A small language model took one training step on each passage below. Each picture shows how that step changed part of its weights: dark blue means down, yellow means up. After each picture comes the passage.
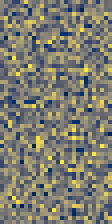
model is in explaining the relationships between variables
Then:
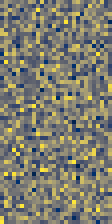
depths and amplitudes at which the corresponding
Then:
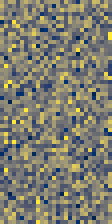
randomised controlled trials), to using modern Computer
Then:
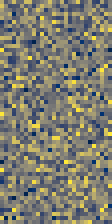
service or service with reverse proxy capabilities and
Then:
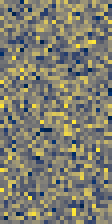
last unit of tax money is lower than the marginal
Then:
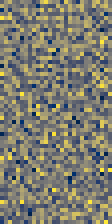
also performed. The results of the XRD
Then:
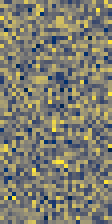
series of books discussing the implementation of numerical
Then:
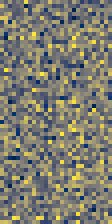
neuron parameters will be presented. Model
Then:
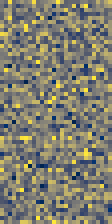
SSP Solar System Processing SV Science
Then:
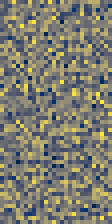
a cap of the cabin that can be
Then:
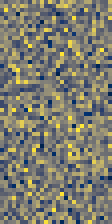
untreated and served as the normal
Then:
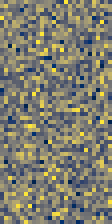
rain gauge measurements as a reference,
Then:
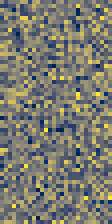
students. Moreover, the study reported that the students
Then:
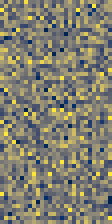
Here Joan’s prophecy is
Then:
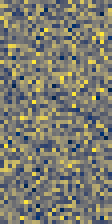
50 μm slit. Each spectrum was acquired with
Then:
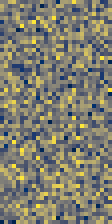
is the needed factor that allows to activate interest
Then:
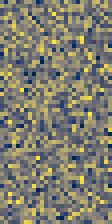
was added and cooled to room temperature.
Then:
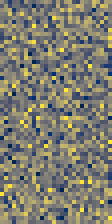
Asthma Asthma, a
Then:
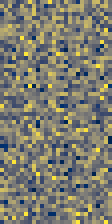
from the European Union's Horizon 2020 research and
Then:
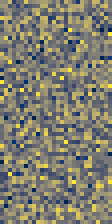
companies listed on Pakistan stock exchange published by
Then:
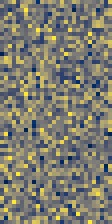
to their experience. The interpretation or meaning of something
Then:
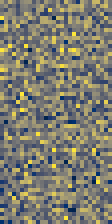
extended by an additional 3 days) at
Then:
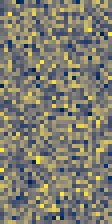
is a period when enterprises slow down their activities,
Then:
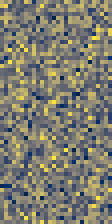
October 2021 to March 2022, NASS reviewed
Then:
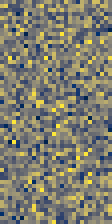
related to speed, agility, explosive
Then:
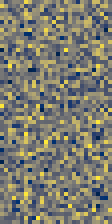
wider debate on this issue. NGOs visual
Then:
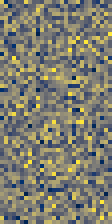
layer is the base). Primer
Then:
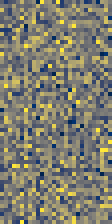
tap water). - 90% processed wastewater
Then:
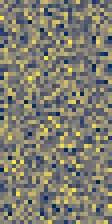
find their work meaningful, 38% always while
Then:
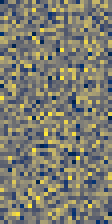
and culture are of a piece, in that
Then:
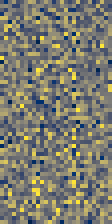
than replaces, human creativity, using
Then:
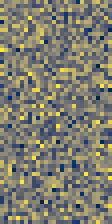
The analysis of the data collected corroborates the
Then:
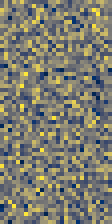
However, these studies did not involve in situ observations
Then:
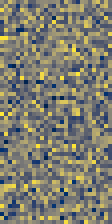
Access This article is licensed under a
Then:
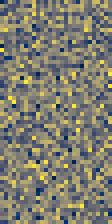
of transformation could be increased with the increase of
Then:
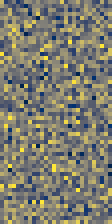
data were analyzed using Structural Equation
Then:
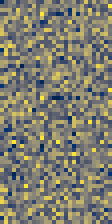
screened against the binding pocket of
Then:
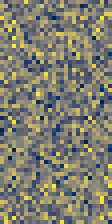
radio adverts, words-of-
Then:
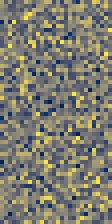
own cultural foods and norms; Consumption
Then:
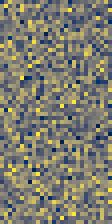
apart from other frequently used terms before rating
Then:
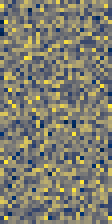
- *Unlocking Potential of
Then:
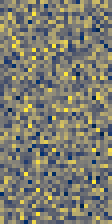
a mental illness that affects around 16% of
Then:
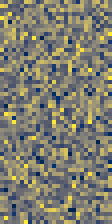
contributes to animal health, yield, and quality due
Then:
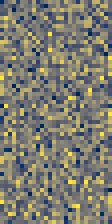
and pectin. Therefore, the present review
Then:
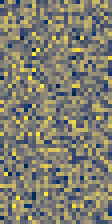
of households that have access to proper sanitation
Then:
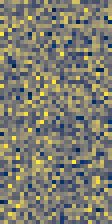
The low magnification (Fig. 4
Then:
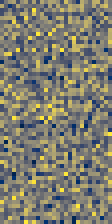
and Mahsa Shabani.
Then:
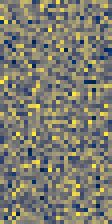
joining the 2023 committee. - a new
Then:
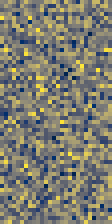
selected by ESA in December 2026 and is
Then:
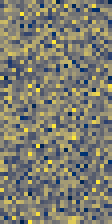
2 Training target audience The C-SCALE
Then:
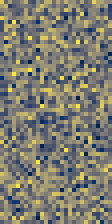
library services (Ezeala &
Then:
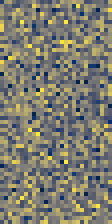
The next group of indicators for RPOs address
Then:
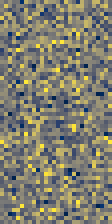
fourth day at 25°C and produced
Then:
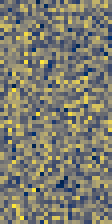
inference systems. In this method, the error
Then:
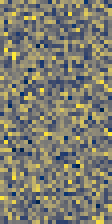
treatment to test the effect of low frequency
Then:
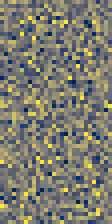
It suggests a terminology and taxonomy for
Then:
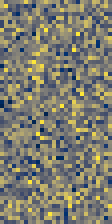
evolution of the technological ecosystems: An architectural
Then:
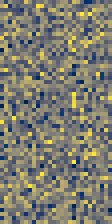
compounds, and adsorbed species on
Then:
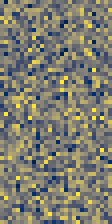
it shows that the public's perception of the
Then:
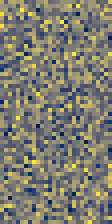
by some Uni-, Bi- and
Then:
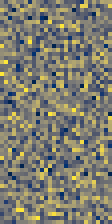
cm^{-1} were assigned to O-H
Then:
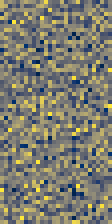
intelligent platforms and prototype applications**
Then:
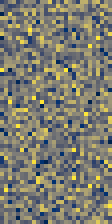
can form the basis of any follow-up study
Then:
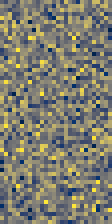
fever more than 5 days & IgM
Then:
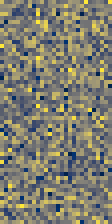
providing an in-depth account of the memory
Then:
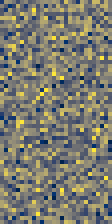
and Newton, 2022] Ng,
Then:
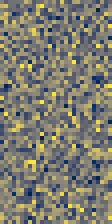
metabolic rates and for this reason; roots
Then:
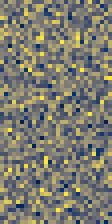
strong or weak and, to the extent obligations are
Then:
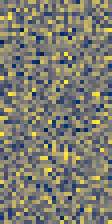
the number of people accessing the BBC web
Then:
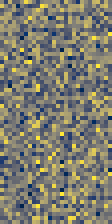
teachers across public schools in the Division of
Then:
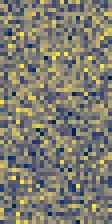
do our pay practices impact on the dignity
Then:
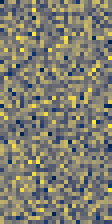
and findings of how individuals over the age of
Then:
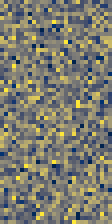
I_2 , and purple to
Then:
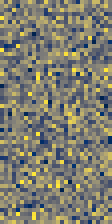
enhance mathematics competencies across strands [25].
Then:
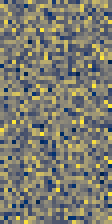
practice needs to be incorporated into other disciplines
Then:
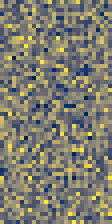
from sensor is independent of amplitude of excitation signal
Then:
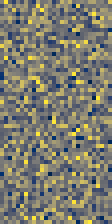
indulgence even as the others suffer,
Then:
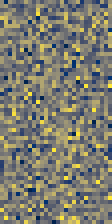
concentrations were added to 3.4 ml of
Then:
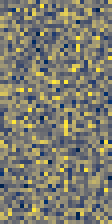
the foundations of worldview, values, and
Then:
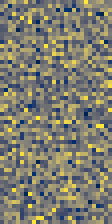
is a good rate Fig.5. Model training
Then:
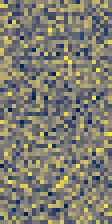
procedures, and guidelines concerning the different structure that link
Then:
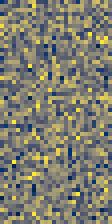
of new business models [28]. To better understand
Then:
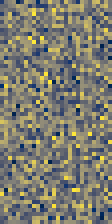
is no conflict of interest of any author for
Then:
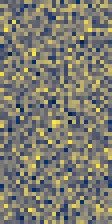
practice, which provides for the implementation of the provisions
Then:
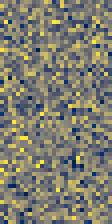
transceiver can intelligently detect which communication
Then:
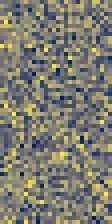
assessment and validation procedure. The outcomes show that the
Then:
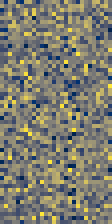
was 1,178 million BOPD.
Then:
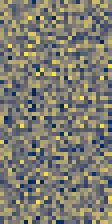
Biotech SME Research & Development Partners
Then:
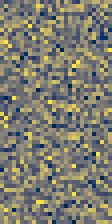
3 d) fractured fibres, 3
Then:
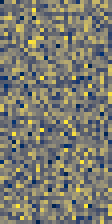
and humiliation of Dalits in the
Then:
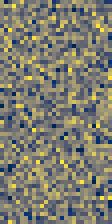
it was determined that children's views on taxes
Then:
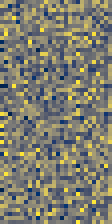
associated greenhouse gas emissions⁷. Onion
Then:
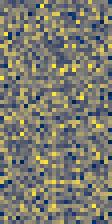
along with the antiviral activity, allows
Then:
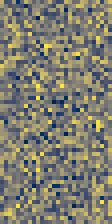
data are: the description includes identifying the parameter in
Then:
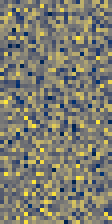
the research is to expand scientific ideas about the significance
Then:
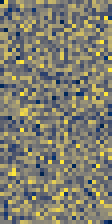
considerations: (1) it is important to provide
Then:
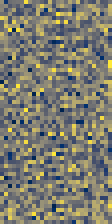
mathematical solution is obtained by substituting the diffusion coefficient
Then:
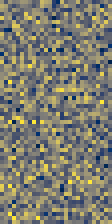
Key words: acervular and
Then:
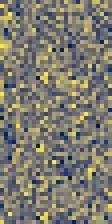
such as curing diseases. Examples include the
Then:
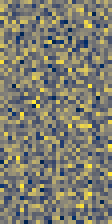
FM refactoring is sound when it transforms
